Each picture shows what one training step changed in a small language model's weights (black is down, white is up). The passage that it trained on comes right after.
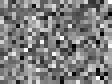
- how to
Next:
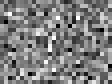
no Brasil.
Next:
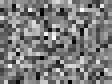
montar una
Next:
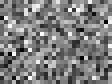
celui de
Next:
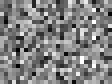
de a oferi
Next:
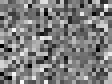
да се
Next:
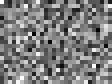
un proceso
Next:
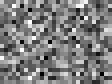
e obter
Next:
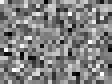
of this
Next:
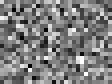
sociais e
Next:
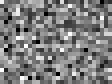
“A la
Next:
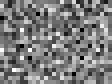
Бу ўз
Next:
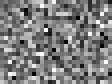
asosan, iqtisodiy
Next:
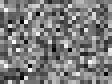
respecto a
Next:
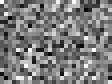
nivel de
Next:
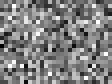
works by
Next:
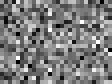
do trabalho
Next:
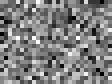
das bases
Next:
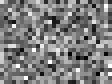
significado del
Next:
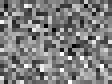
U xotining
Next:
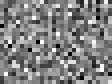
parece ser
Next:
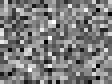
рада з
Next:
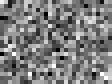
The results of
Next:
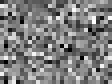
se presta a
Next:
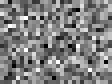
and modular
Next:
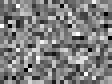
e principi.
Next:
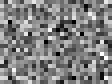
власти и
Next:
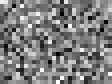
do desenho
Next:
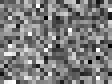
ta'lim va
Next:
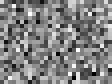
: Variance
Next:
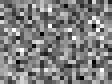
ўрни //
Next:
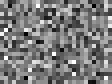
ella me
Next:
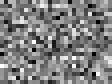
qoidalari va
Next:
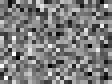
sau a
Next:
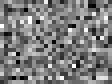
a atividade
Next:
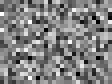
of variation
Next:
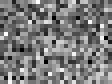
bilan birga
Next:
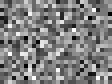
de estos
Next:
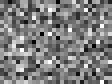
hisoblash va
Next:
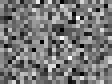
assim como uma
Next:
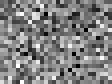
ularning yosh
